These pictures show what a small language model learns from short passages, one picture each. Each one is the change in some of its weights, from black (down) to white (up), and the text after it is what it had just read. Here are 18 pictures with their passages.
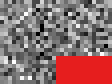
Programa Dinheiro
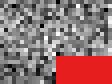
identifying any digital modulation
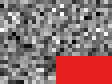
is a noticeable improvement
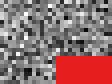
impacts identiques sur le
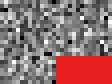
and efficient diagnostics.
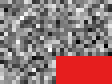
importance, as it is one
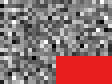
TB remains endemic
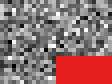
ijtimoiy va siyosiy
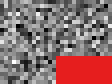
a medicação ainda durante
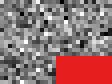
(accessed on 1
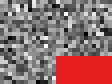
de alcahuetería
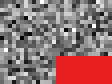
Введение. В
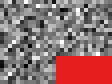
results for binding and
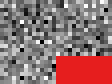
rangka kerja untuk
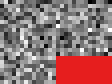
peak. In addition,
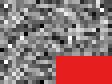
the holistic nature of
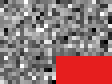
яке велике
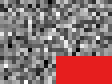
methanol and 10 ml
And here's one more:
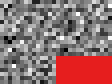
data that cannot be combined or
